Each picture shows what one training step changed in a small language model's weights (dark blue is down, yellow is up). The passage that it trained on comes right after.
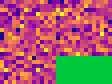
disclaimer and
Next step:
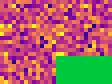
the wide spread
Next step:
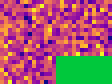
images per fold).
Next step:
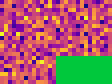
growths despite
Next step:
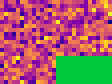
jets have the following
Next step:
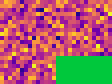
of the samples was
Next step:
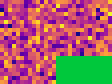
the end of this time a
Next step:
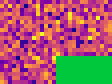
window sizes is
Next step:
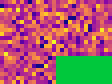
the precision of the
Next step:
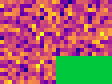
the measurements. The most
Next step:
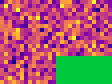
news of deaths
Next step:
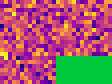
potential of UAV to
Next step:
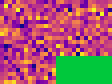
that community hubs
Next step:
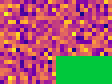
algorithms in supporting
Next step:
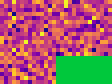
is about assessing
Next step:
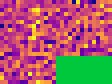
generic temperatures,
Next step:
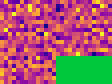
across Spain and
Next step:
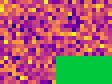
Taylor series
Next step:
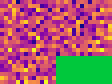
addressing AI,
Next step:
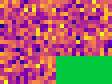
all cases the resonance
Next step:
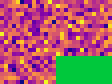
has innovated a
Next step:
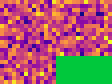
and 1d shows that the
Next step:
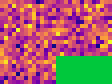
the Euclidean
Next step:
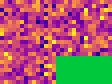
therefore three values of
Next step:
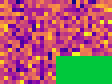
social support,
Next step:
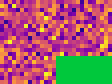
illustrate the
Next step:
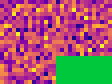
electron clouds
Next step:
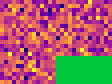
OOD settings
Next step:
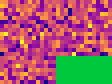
included 36.3
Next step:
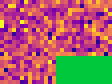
not mention the
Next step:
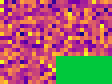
some errors such as the
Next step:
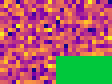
fixed prime, then
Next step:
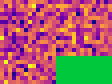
by modified method.
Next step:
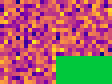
a mystery
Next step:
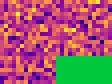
asymptotically for
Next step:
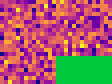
layer) and in
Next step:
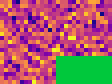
seems to be
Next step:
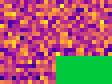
For instance, a
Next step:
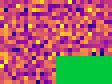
a circular detector
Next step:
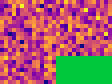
full NLO
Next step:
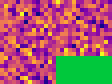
7 . Only
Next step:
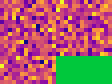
code. The order in
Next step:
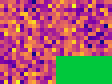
applied for remaining
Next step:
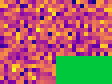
addition, the symmetry
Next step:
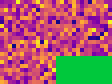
regardless of the
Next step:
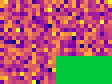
positive influence on
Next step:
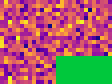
of 38 students was
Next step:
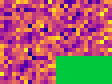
development possibilities,
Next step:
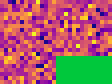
(CEC) of
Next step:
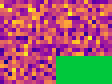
associated as Article
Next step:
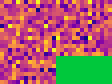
applications are:* -
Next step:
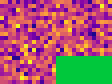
and Technology},
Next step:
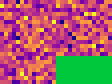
to be realized at
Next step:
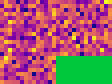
ticking clock in
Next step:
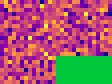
child engages in
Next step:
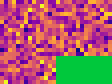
$N$, the frequency
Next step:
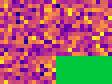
the asymmetry and
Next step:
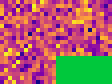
highly entropic
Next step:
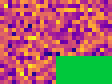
resurrection at
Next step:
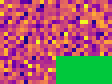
Even though in the
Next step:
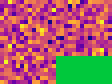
feel comfortable
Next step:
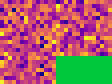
the resistivity of
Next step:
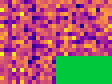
this rather narrow
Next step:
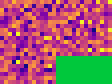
impact on static,
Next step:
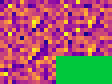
page This page
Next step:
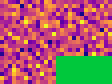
analysis is not enough.
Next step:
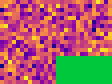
Overall, the
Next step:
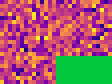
nonlinearity of
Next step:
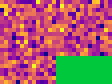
favorable effects
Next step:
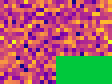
mode, where the
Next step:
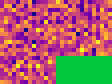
they are close enough
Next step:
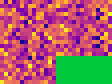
the strength of
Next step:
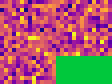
various cooling conditions considered
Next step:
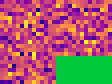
unique service to
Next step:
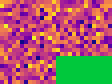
the sentence.
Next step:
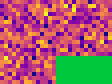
customers. It
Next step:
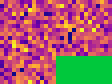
is valid in the limit
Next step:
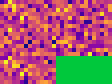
Figures} \fi
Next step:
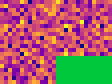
holes due to their
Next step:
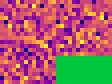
in QCD.
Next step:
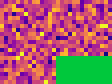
up spin-down
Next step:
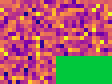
(which forms the
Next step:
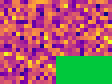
exist between the three
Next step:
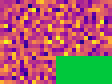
(black dotted
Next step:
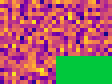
path length. The
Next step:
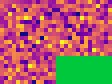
each) using a flip
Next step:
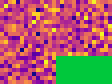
and, consequently,
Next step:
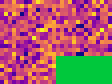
of this approach, one
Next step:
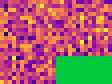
Abstract –
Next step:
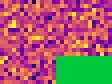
A hardness test),
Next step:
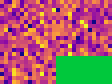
view. One is
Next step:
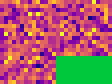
all of its members to
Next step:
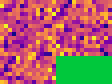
the respondents have
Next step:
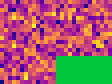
junction. The
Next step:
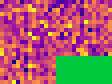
surface gravity
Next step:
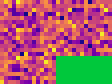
and technical education,
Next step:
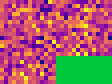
which is resulted from
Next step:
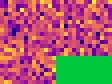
in the deep lattice
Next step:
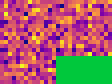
The SFR estimates
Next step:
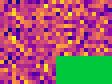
University, Beijing
